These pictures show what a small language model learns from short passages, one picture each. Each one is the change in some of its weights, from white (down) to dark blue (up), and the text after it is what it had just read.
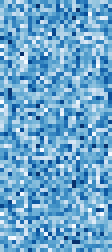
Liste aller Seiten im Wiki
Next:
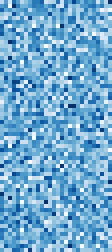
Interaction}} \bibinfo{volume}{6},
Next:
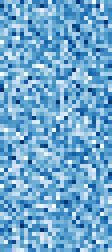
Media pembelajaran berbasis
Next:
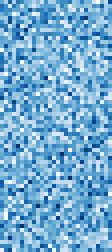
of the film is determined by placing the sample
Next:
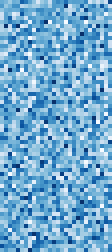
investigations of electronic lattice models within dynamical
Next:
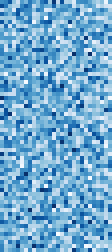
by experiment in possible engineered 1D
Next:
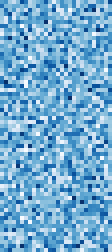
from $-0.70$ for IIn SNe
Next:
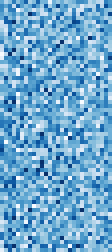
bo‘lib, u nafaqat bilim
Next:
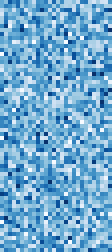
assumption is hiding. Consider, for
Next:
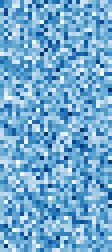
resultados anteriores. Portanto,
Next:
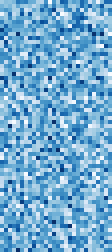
by recent graduates (within a year of
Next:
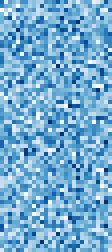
активації процесів дозрівання
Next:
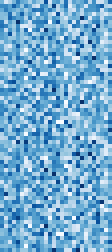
and validated against experimental and finite element data
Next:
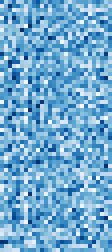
given by $ e^{-i ( P + \alpha
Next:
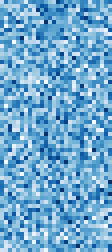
traveling wave by a cavitation zone in
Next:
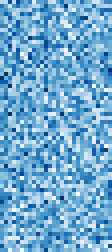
of an analysis related to the location of a tourist
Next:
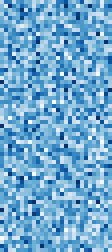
iftixor hissi bilan poetik
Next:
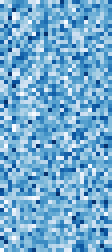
performance statistics of the Ministry of Education,
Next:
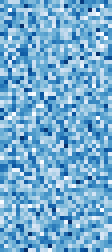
the observed amplification in $DOCP$
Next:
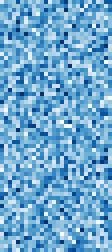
leading up to the election. For example, after
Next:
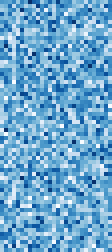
oddaje słowami:
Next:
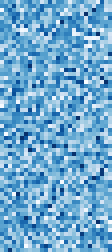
\mathbf{y}_U = \mathbf
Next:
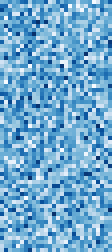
here is that the 2+1 SCFT defined
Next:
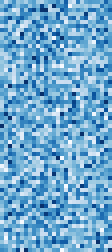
and Management Studies*, 1(2),
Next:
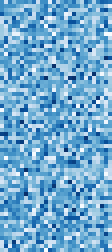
outlook | x | | | MacOS
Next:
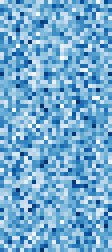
other systems with connected graphs. It is now
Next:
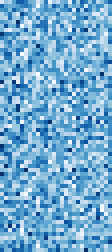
better performance than the classical neural networks and has ability to
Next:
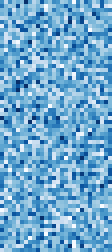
excited Rydberg superatom can emit
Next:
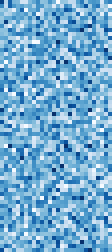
o una contienda. Aunque
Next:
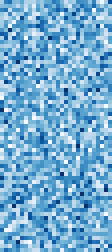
Spontaneous premature birth is considered
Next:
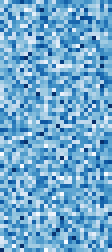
stone (type III). The wax patterns were
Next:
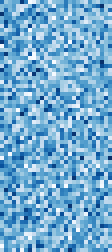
appears at 175~K for \Sb,
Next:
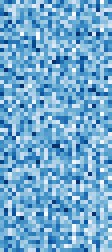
imzosi bilan qo'shimcha
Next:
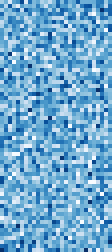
One may think for instance at the effect of density of
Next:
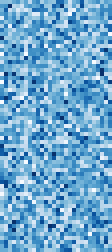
[17], eliminating DSS as a
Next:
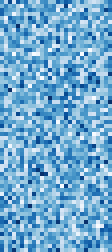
we consider the ratios between the eccentricities for
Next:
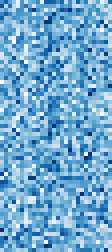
Gastroenterología, de las
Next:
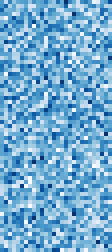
is in this context important that the fitted
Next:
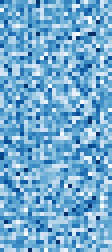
pertanian di masa depan perlu
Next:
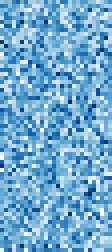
(stars, galaxies, or rather
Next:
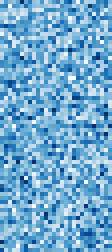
$^6$Li Fermi atoms in their two
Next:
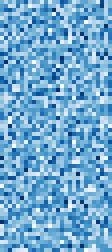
followed by 06 percent of big family size.
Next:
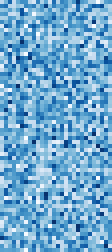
Islamic banks' rate of return and
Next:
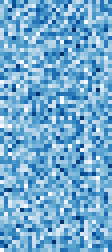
Strength of Graphite/Epoxy
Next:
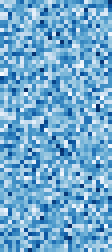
areas represent the capping and bottom layer of
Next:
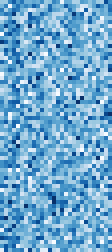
have \beq g^{-1} \left[
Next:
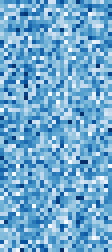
tayyorlashi mumkin. “4K”
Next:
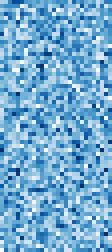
(SSB) phenomenon. Also, in order
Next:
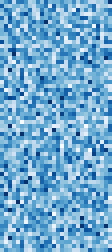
from a light source transmits to the flat end
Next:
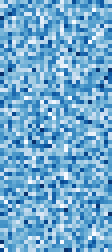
la démarche qui accompagne la
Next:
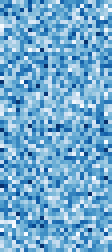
водопроницаемостта на
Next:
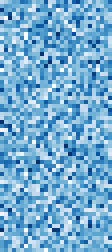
effective solubility enhancement strategies.
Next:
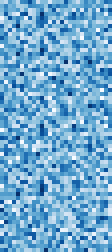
In other words, the velocities are different
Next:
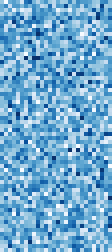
a Wick rotation given by $\omega\rightarrow
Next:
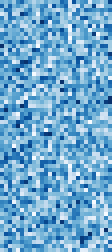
from exploring diverse career options or making
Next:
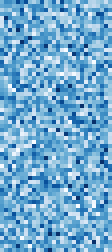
of people seeking help was about 25,000
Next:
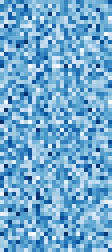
computationally effective method to determine this quantity is thus
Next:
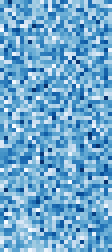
yog'ishida ham energiya ishlab
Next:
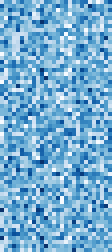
on approximate memory, it is crucial to protect
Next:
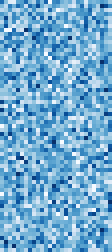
the Plan de Recuperacion, Transformacion y
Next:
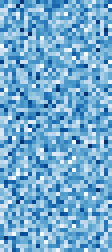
bu imkoniyatlardan samarali foydalana
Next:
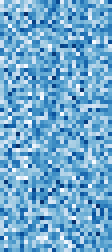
%% to avoid \citeads line fills
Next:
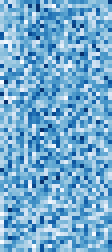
difícil coibir uso de
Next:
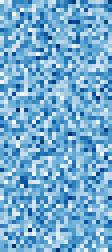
four electrons. The function $\Psi_{0}$
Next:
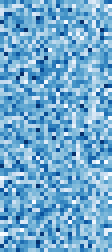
in Wonosobo district is
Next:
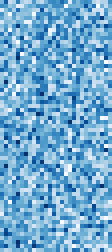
believed to exist in this world. These three
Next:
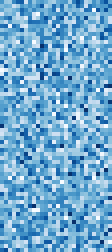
schools is still one of the major problems being
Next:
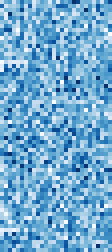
generalizability verification revealed an average κ
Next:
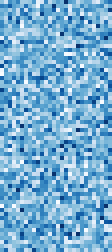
and 1, assuming that 50\% of all systems
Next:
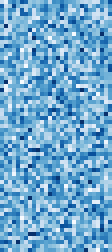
group) against the background of isolated IRS of
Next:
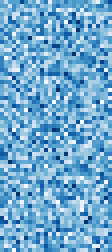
size kernel. Consequently, the phase measured
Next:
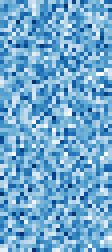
to study in the dialogues. For example such
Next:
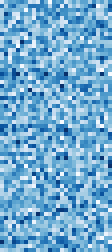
data (load forecast). The regularization properties of
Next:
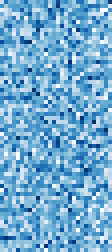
etish uchun quyidagi havolalarga
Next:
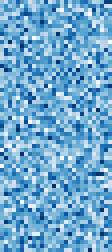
up to particle number contributions, be replaced by
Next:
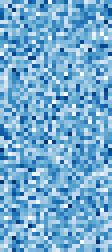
забезпечення наступності у формуванні
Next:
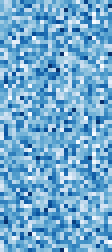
при увеличении продолжительности
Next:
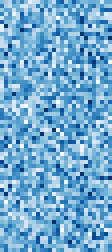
sample's number, the model tends to overfit
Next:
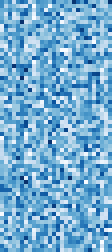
concurrently reducing their excitability to
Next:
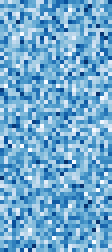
black hole, but one can deal with this by
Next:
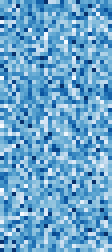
ҳақ тўлаш тизимини
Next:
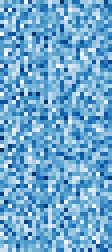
щодо повернення, аби вона не
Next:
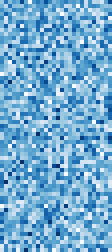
into account the fact that $\alpha_\times$ is
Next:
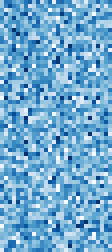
tayanch kuchlardan foydalanishni
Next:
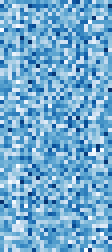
qo'llaniladigan yangi
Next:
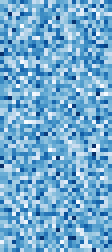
proportions. The combined bolometric luminosity of
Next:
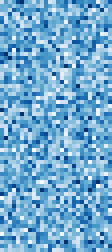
implemented alternative models (Supporting information),
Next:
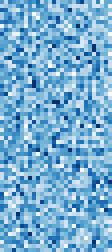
a apenados**. Amazonas:
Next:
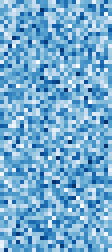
correspond to two AGN, we examine the line
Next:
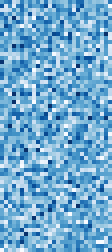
adabiyotlarimizdan kerakli
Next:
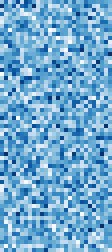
ppm}/^\circ\text{C}$) при
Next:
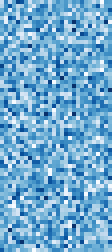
that choices are riskless. An idea for further
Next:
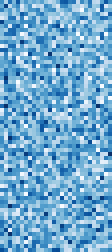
(1); (b) the dimensional accuracy of
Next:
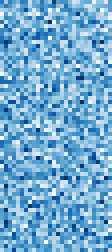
and harvesting of Hesperetin
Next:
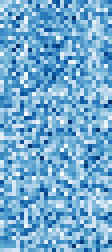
Con relación a las situaciones en donde
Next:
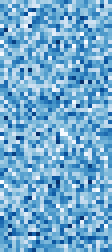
index of compressibility of the treated
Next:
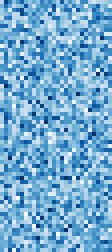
use (using parameterizations that have less
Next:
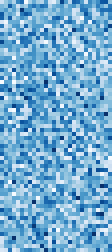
стратегию устойчивого
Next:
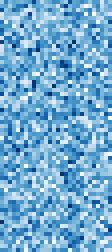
a^{nk}), & \text{with probability
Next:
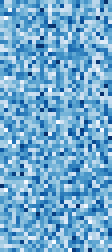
p < .001$). If only dimensions of organizational
